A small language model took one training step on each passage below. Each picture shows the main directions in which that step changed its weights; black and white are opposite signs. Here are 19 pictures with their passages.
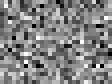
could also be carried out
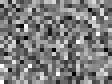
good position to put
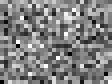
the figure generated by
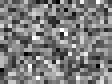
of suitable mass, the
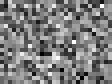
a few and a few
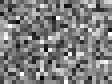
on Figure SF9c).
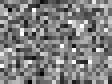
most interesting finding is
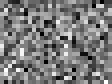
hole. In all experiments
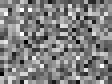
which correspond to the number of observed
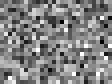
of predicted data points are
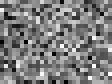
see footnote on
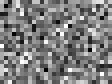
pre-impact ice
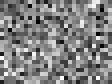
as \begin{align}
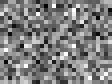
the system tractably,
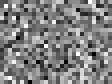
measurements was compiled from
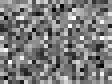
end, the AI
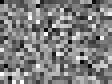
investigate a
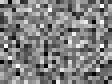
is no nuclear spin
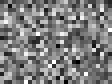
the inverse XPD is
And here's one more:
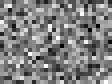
version of the model in the
